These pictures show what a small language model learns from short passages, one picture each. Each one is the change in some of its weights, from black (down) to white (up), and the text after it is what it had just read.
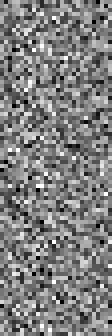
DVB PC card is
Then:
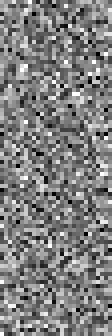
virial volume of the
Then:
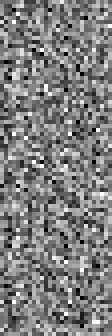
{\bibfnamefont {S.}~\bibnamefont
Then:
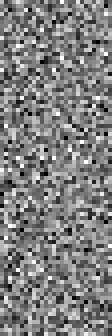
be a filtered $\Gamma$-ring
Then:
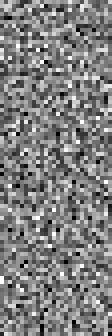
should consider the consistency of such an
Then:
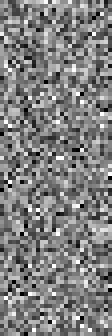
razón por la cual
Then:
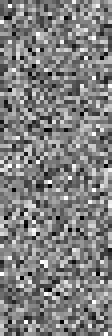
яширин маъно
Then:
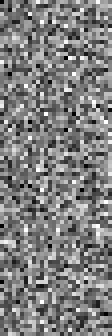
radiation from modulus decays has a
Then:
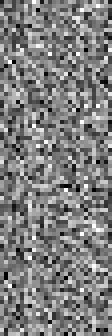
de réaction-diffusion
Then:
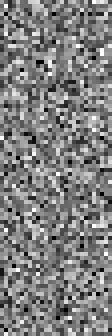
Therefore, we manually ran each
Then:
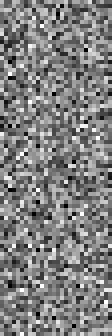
open for this topology on the space of
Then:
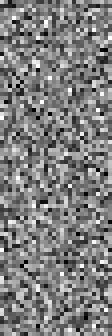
state $\sigma$ of the spin and
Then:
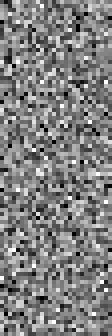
using the constrained optimization technique of
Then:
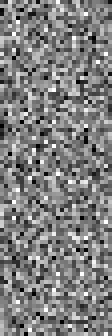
ва бахтли этиш
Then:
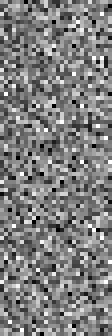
centaine, par exemple 11
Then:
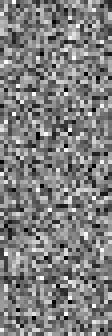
\noindent (i) It is clear
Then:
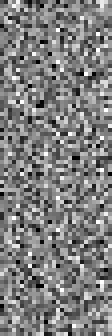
7 tadan 25 tagacha
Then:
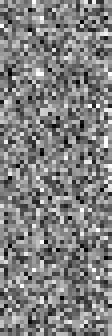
level of primal suboptimality and
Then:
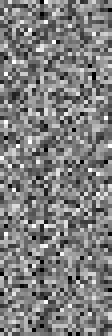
*Boletín Oficial de
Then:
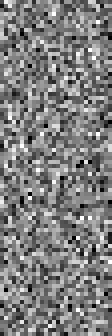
their wurtzite counterparts.
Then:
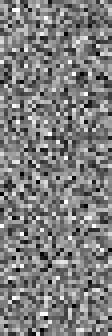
size), $\alpha$ is the index
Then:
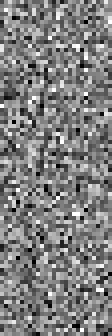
ko‘ra boshqa tor
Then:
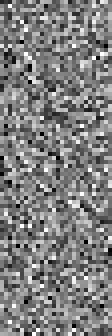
Equivalently, we can first
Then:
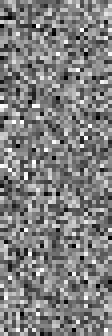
morphisms $A\to B$.
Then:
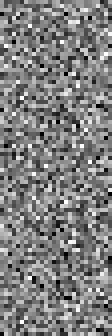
the results of a mission, to
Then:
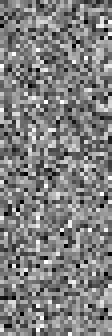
for any $f\in \Cal
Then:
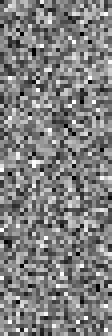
with the indices $A, B,
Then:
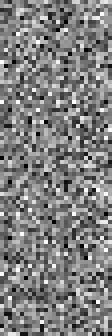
\\ We can already extract a useful
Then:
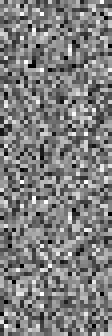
distinguished one are equal to
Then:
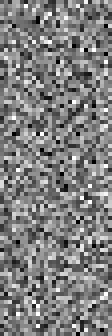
Buning javobini
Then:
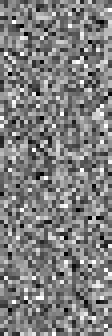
operation conditions in a cascaded electron
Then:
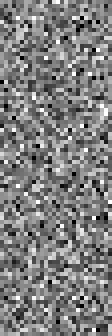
a four-dimensional space-time domain
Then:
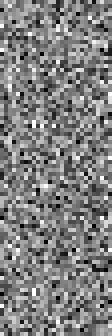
executed only after written
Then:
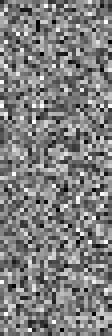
two Bi atoms and the
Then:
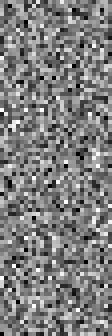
under the conditions {$\sigma_S
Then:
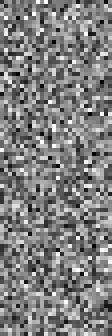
ideological beliefs.
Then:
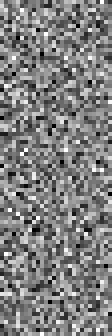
former case, the neutron star
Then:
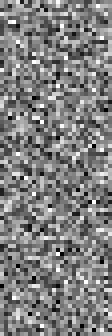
mavjud bo'lgan
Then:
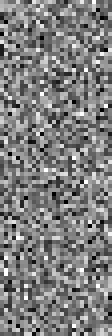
loss, they do not distinguish between
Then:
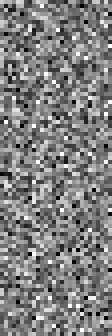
der Zuweisung in
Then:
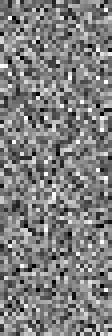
that logic by postulating a
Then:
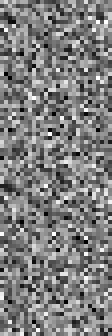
\,, \end{equation} where
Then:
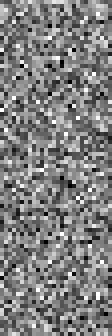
large amount of issue discussion data
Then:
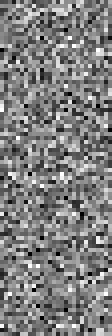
trabalho dos operadores de
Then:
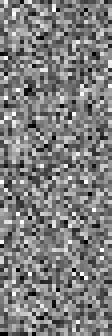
\right) \alpha\left(
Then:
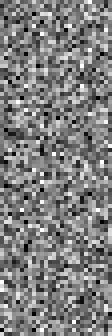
we wish to consider is an
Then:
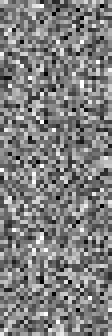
Three of these, including the two
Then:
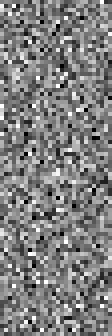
here, following Lebesgue,
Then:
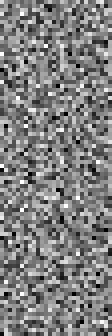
for the standard homogeneous Besov and
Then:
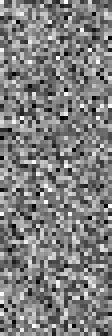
(up to change of sign) than
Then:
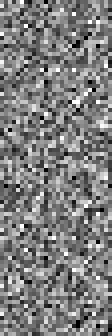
voqelik yozish
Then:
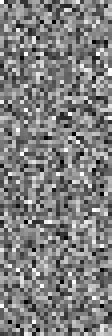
As in the proposition, we may assume
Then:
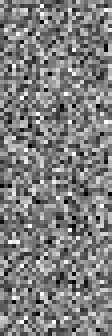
consider this term further. The second line
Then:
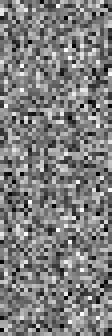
generated by a mixture of two normal
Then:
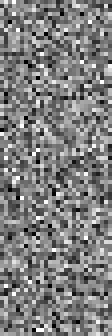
\def \b {\beta}
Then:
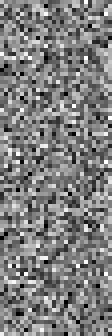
For each $C\in
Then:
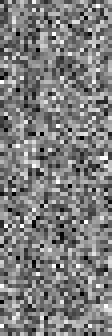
çalışma, farklı
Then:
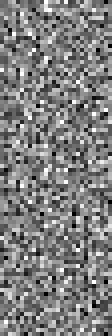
makna kontekstual
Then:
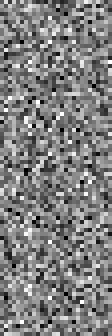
expected cost is, then:
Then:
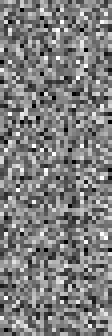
commercializations become
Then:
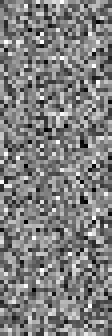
attempts had been rejected.}
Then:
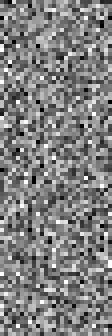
broader literature highlights that
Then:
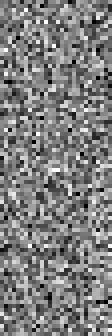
mass index. However, abnormal voltage
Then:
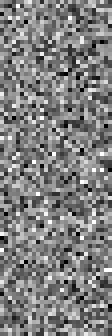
of deep networks with stable and robust
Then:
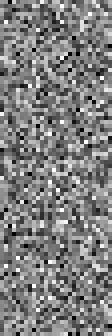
of the Faculty of
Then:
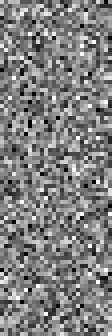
positive integer. We call ${\cal
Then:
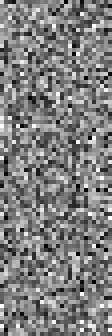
potential of mixed methods during
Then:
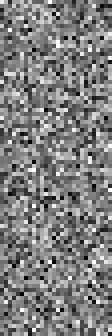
"Regime of Lies,"
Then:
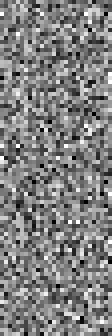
de papel kraft e
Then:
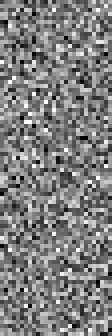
ushbu uchinchi
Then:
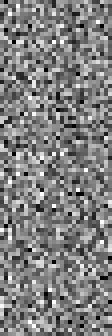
analyzed using a theoretical framework known as
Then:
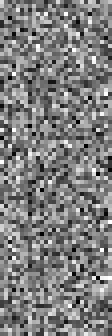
variational circuit, comprising
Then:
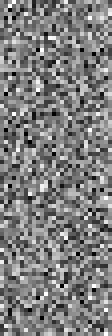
reserves of an insurance
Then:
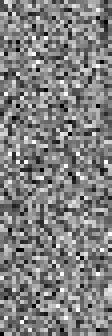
called active if the $i$th
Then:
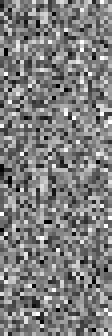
The initial silicon wafer is
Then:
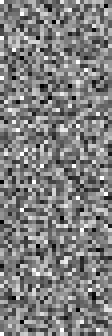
over the image is one.
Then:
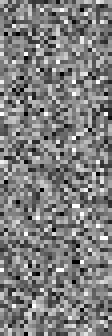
preciosos para la venta,
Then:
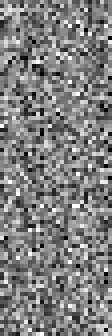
por ejemplo, a los
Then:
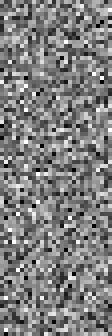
this theorem. In particular, we will
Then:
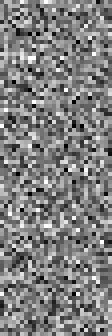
each Hamiltonian. \newpage
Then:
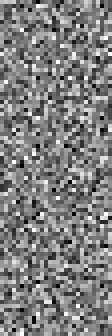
3.1. We are thus left
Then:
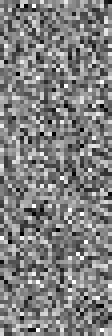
of the method of prolongation we
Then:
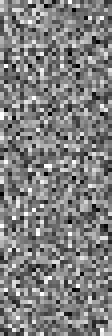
and save all relevant state.
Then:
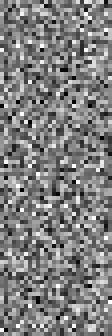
be an integer. Firstly, we
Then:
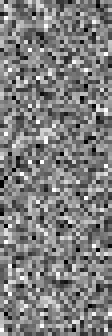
штук семян в
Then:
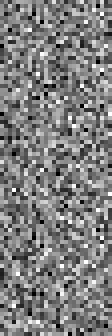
Better Life Index,
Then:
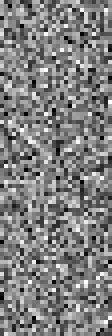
show that in both cases the
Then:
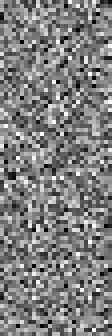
which are exactly all metrics
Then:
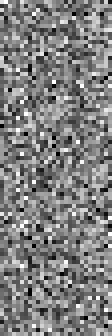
operators} We start with introducing the
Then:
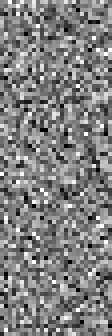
being absorbed and heating dust
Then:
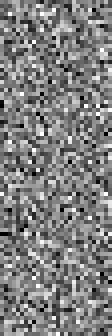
organized as follows; Section II
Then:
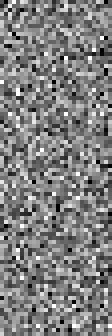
indicating that central nervous
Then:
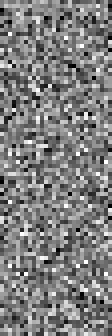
assumption on the $L^\infty-$
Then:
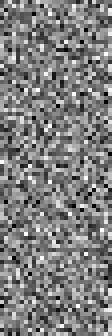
При этом экономическое
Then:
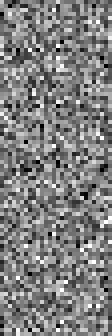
ходил с покрытым
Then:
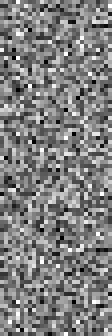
$1\leq m\leq
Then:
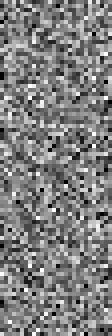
bo'lmagan, ular
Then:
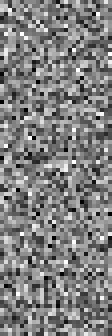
allow to reflect on a possible future
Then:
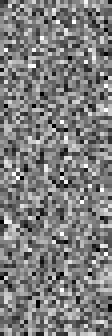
the dawn of job
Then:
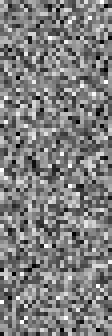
to 128 and the number of
